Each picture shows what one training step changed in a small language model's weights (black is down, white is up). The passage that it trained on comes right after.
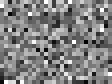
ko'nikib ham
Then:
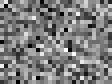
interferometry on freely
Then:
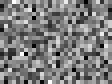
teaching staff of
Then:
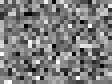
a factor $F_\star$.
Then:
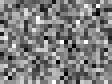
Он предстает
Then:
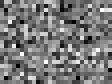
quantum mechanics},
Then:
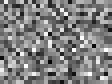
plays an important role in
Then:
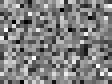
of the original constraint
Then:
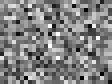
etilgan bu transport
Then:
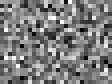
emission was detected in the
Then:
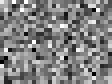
%Particulates in
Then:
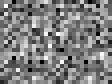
va noan'anaviy
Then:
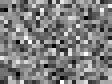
Bitwise XOR over
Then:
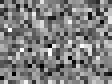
en la terminal terrestre.
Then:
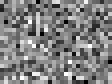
aksiologik baho
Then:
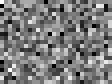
state with momentum $k$
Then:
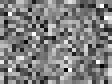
found by comparing the
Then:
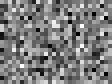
correlation matrix R are
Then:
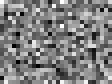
O mesmo se divide em
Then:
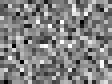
pre-emphasis, so that
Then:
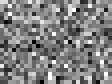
im Einzelsetting
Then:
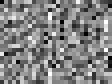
teachers, musical
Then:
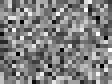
gas temperature leads to
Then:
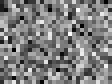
is a result of interference between
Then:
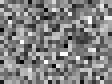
preliminar: 10 de
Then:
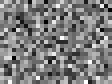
transfer from UV to
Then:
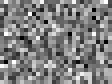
eng ishonchli
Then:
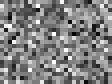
forma de projetar e
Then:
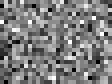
displayed in Figure
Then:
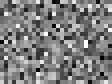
respectively. Beside we
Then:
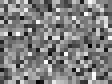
check that at weak
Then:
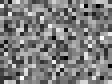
ikki ming so'm
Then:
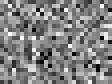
to the universal
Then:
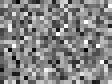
cas des savanes
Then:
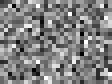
observer with the
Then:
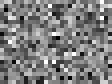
$P$ and $q$ are
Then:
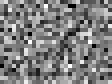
that GD 362 had
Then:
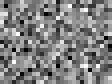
of formation of constructive as
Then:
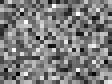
Le signe positif du
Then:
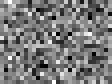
the VT-TF spectrum
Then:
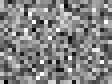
group therapies for
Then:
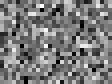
a theory of $N$ complex
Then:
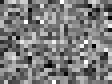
DW region is shown in the
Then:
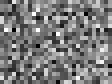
stable isotope and
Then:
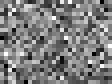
for the field operators} We
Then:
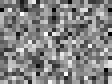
filme a su propia
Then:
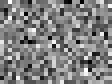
form, content.
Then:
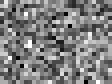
Moldova contribuie la
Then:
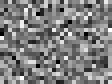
стресу мотив
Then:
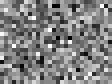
culturales para personas
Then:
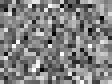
des ausgehenden
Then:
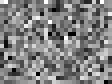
heterogeneity in data
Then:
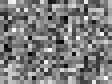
grouped together,
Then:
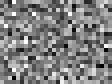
lacunas na formação
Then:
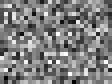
barcha masalalarni
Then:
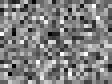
Sistem Persamaan
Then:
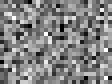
cosmological parameters, a
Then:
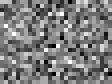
terms of effective spin operators such
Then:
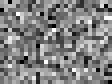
em los procesos de
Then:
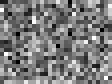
Tarbell, T.,
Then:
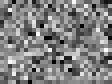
as the effect in higher
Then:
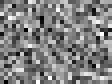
therefore, only contains a
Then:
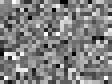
kabi risolalari
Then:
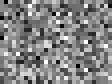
de acordo com dados do
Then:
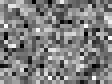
In this work, we are
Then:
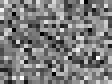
l'essentiel des
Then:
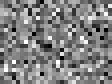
the temporally summed
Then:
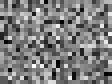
the ambient number density and mass
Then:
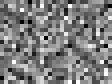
choose an initial state,
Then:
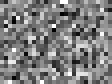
de los aspectos más
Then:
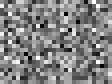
and of comparing the measured
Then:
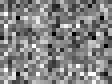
uomini non sono
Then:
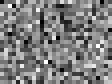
planets. The
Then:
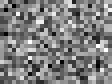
integer)$ survive.
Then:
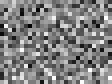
e abordam uma
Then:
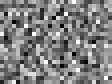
annealing, which was
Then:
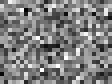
xalq taqdirini
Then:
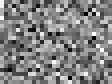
on data by Overstreet
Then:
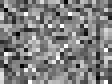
Tursunovna, National
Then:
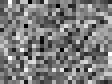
Volume: 03
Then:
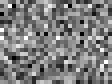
Cen \& Ostriker
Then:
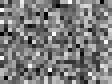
Eq.~\eqref{Q3}. The
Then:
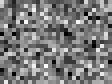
VEJA AS
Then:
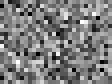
its initial quadratic
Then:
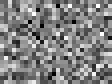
to internalize basic
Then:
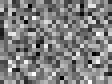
large for a near unity value
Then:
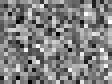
As shown above, for every
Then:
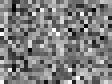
sont présentées dans
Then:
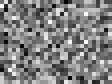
where $\nu^m$ is the
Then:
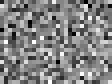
ces dernières
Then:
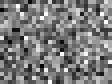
Forman, W.
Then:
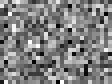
nothing is assumed about
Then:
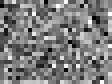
for signal} The invariant mass
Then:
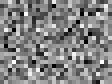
and modal attribution*.
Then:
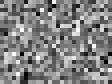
precise as possible of each
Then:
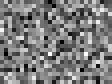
Repolust et al.\
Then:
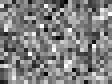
The simplest cases correspond to
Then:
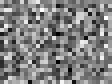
umumî olarak
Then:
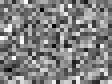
pelos parâmetros
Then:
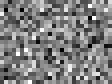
Bloch wave functions
